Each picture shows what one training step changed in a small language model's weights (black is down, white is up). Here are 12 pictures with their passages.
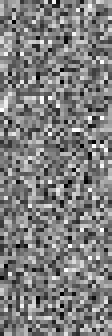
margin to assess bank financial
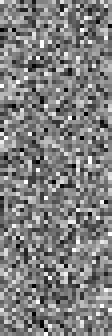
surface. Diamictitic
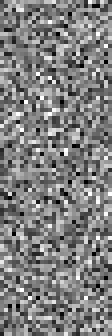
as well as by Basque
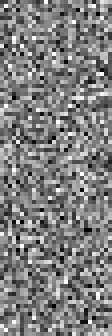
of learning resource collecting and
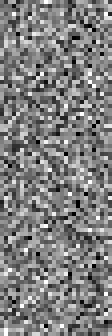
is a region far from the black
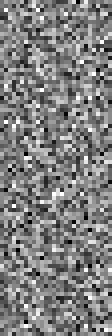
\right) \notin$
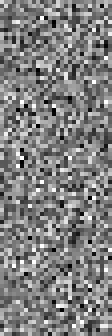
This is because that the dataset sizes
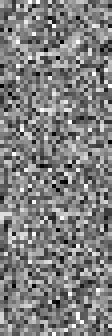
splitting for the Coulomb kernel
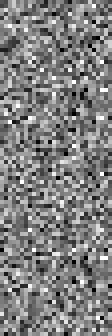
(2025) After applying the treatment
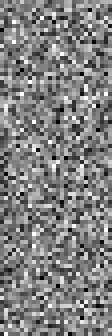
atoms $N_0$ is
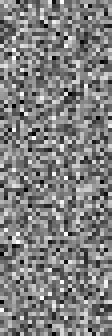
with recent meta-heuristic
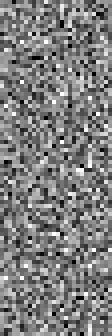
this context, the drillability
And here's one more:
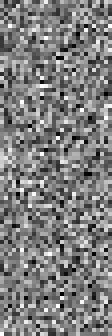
of the 19th century to
